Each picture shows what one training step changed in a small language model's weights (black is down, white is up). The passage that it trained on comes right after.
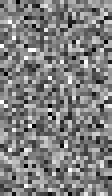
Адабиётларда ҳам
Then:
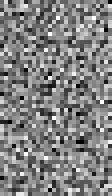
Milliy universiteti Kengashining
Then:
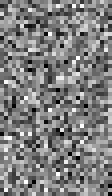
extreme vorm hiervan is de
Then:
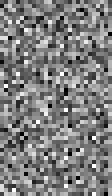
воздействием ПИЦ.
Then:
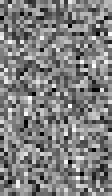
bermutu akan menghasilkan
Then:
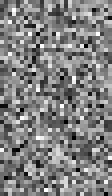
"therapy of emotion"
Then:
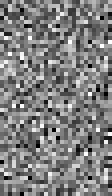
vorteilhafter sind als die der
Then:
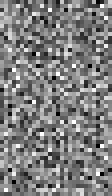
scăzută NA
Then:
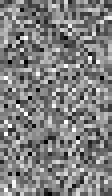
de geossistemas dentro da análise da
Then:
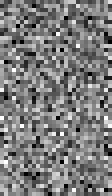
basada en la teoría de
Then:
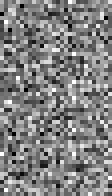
(Passau) W.
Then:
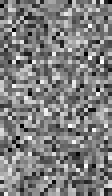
развития – а), сценарии
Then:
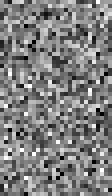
F., y Alfaro, L.
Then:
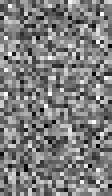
tozalash, suv ta’minoti
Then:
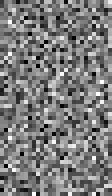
речи тесно связана с
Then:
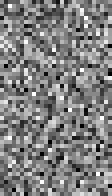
kamida 80 foizini umumiy
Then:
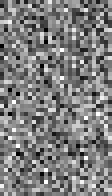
понимать такое большое
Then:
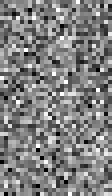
el *Monasterio de
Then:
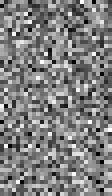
doença. O uso da analogia
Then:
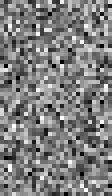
aleminin sunucuları arasında
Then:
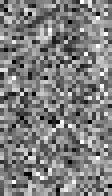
uspeha. Ukupna
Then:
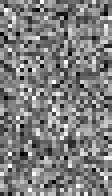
Quarterly Journal of Economics*,
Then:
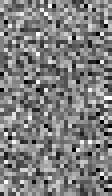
tjetër për
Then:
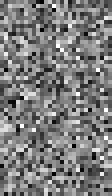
a‘zolari: til,
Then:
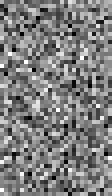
Facultat de Derecho,
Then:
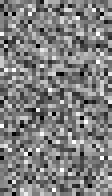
dışlanma yaşamalarının
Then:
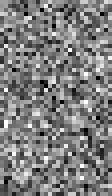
Asset Management Ireland
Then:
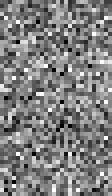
de Carpentier. Por outro
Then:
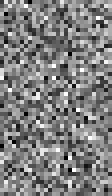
buyuk shaxslar yashab
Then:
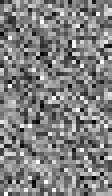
takomillashtirish 479 Karimjonov
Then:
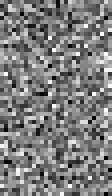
ulug' va qutlug'
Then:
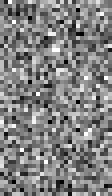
Esse fio condutor
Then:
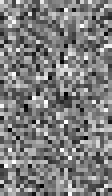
main components, tools,
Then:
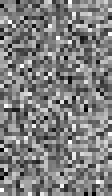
Таблица 3 Влияние
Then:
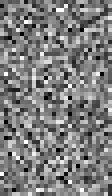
збільшення частки термічного
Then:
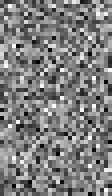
bilan hamkorlikda quyonlarni
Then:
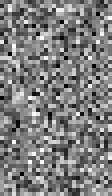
wir aufpassen. Weil die
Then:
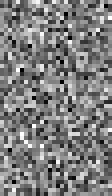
Cartesianismo. Pues
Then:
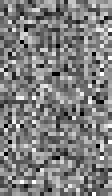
Willen nicht sein! Wir
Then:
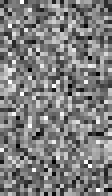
Brasil aparece em 16º lugar no
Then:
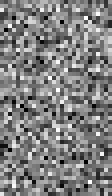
A.-L. & Descamps
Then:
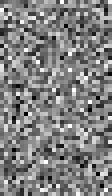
per eguagliare il latte
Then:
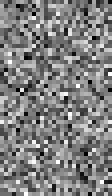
e NOBRE * Av.
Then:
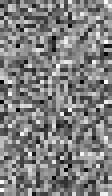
integrative vision is proposed that
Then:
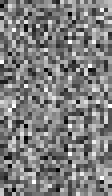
sisa untuk menyiram tanaman.
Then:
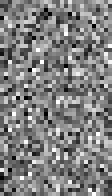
Criação e produção de animais
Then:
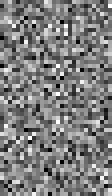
Л.В. ОЦЕНКА
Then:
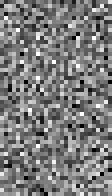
misralar ko'p"².
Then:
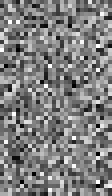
вақт ўтиши билан
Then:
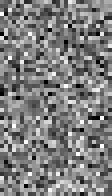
âdettendir. Eski
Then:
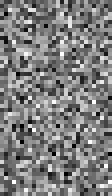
over het negende internationale
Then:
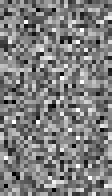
hay in sheep nutrition and
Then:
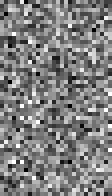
terceira categoria, os autores
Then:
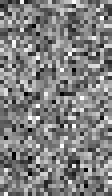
processo de recuperação do paciente com
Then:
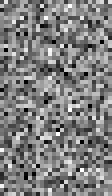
America”. **Canadian
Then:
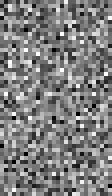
shakllantirishning mazmuni, samarali shakl,
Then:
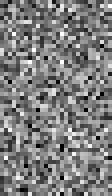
tais discussões pudessem ser
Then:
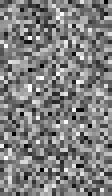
de l'ourdou, leur
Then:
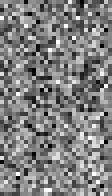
hoàn thành
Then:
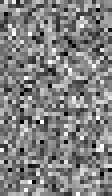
g‘amidin g‘ami»,
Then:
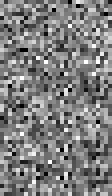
من الطوب اللبن،
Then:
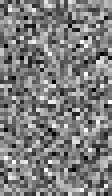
butunlay boshqa xarakterga ega
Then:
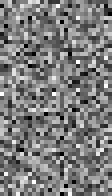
bases de dados Medical Literature
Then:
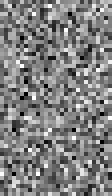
visión desde las páginas de
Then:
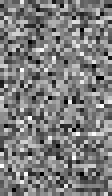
permitiu esboçar um
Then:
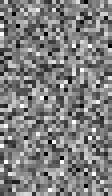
hamma narsani bilishadi va
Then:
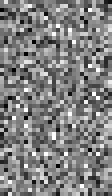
DISCUSSION Finding
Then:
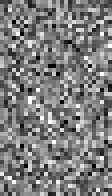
verweven. Het moderne
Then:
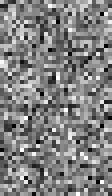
professor (Qozog'iston)
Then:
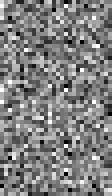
bo'lmagan tillar bilan
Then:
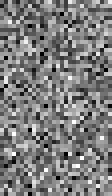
информ. – URL:
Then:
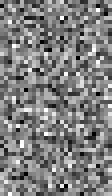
параметрларида сезиларли
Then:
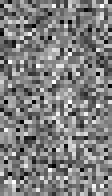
Urology of NAMS of Ukraine
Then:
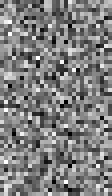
Молчок!» –
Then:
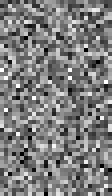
маркетингової збутової
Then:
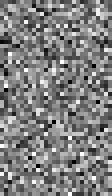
vafo qilish masalalari haqida so'z
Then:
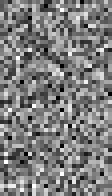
depois um outro plano, com
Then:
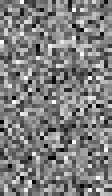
entrambi i modelli mostrano una
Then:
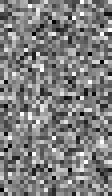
o'tgan yo'llarda" kabi
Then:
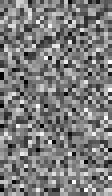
PR, Brasil. E-mail:
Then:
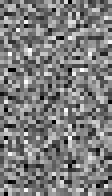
ushbu natijalarni iqtisodiy amalga oshirish mexanizmini
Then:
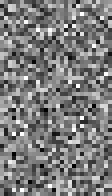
ijtimoiy munosabatlar, o'z ustida
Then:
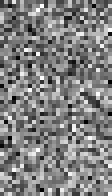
Maqolada art-terapiyaning
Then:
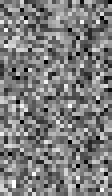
mismo tiempo, a la convivencia
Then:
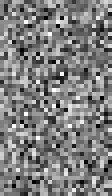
Sudeste e Sul, no número
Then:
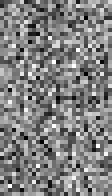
percibida sobre el impacto de
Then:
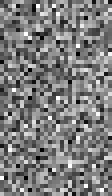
tecnología robótica. La
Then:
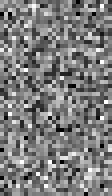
uma comunidade étnica
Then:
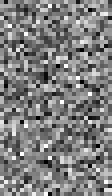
mümkündür [9].
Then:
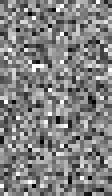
от модели перераспределения
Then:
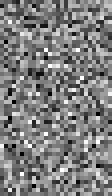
ёрдам беради ва
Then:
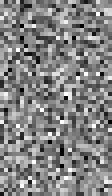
año 2025 tendrá dos partes bien
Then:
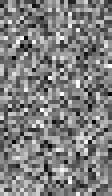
между Узбекистаном и Китаем.
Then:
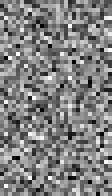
precisão, estratégia e disciplina.
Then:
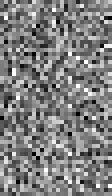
kadın ve erkekler için
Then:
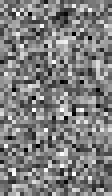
à détecter les anomalies
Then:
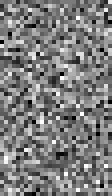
factor (selection of the
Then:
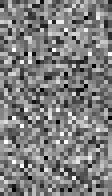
вмикання ТГ в
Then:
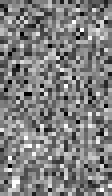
propias de sus funciones, que
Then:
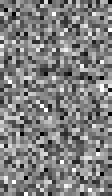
Transitional Text:
